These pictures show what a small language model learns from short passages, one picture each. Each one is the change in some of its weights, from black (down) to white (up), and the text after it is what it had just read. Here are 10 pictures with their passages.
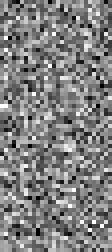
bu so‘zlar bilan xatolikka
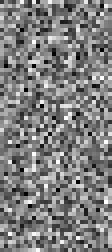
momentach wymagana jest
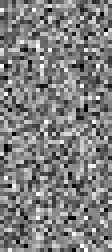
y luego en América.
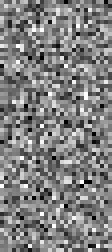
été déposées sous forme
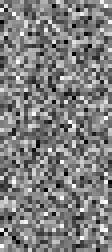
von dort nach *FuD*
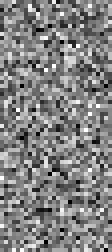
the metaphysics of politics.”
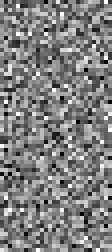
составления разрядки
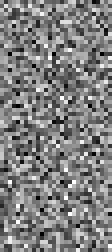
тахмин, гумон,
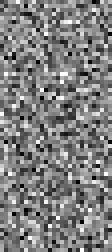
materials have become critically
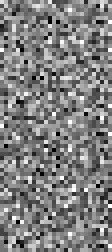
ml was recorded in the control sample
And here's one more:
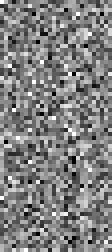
HPV DNA testi
